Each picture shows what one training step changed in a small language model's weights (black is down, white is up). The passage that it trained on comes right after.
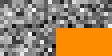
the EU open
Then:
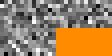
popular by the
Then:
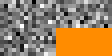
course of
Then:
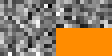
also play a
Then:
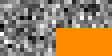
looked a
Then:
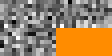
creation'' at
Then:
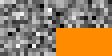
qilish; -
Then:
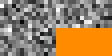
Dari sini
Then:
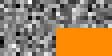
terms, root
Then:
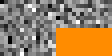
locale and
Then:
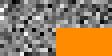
útil al
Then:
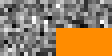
va qay
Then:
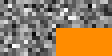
the following description
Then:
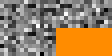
and write \(
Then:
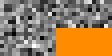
should be considered as
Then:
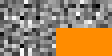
strategic locations
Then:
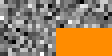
de participación de
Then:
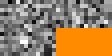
improved compaction
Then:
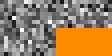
the need of
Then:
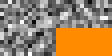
trees in
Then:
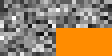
m. The
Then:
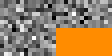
are presented in
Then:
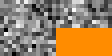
that for the
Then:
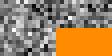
that the patient
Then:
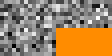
moments of
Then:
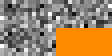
подхода в
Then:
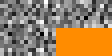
en la que
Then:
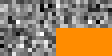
class was used to
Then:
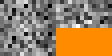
Such a graph
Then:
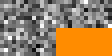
needed for our
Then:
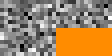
Menschen und
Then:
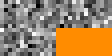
patients about the impact
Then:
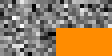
the above form have
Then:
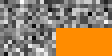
of data from a
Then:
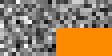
U \times
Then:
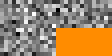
large values of
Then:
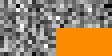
small deformation of
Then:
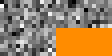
other hand, their
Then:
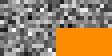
to the diet
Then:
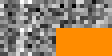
number of errors
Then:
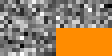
o modo de
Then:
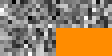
ensuite la
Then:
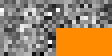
The aim of this
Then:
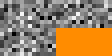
harmonic such
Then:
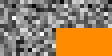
the required lower
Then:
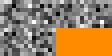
erkinlik va
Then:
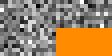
Water Research,
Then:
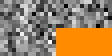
value chain as well
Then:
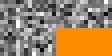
can easily use
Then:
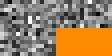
Vt -
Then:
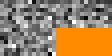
is not constant.
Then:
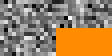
the scheme
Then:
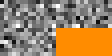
analogue of
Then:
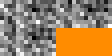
follows then from
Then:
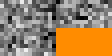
measure is indeed
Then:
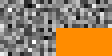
& \geq
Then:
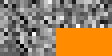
no financial
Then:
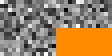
in table form,
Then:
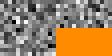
scheme, we
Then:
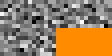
plain surface
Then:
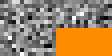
to implement these
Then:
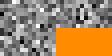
W$, similar to
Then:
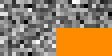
$\psi$ be
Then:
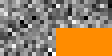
is tight.
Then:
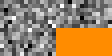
cm. A
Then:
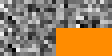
then we devise
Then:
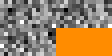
modelos de
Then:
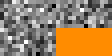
us to obtain data
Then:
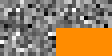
worse than
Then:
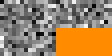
Passing to
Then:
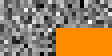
blind or
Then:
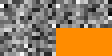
numbers, he
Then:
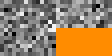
4. Conclusion
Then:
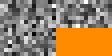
reference the
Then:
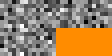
in terms of the
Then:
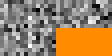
sharper portion
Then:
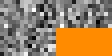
supply chain
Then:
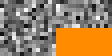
recent years,
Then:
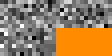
a wav
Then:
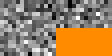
are defined by
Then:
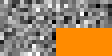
We now draw
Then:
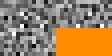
alternate sum
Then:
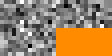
un impacto
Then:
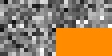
procesos a
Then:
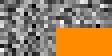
and long, with
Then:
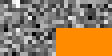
the generating
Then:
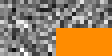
is directly
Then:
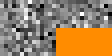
two properties are
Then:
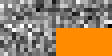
s unit t
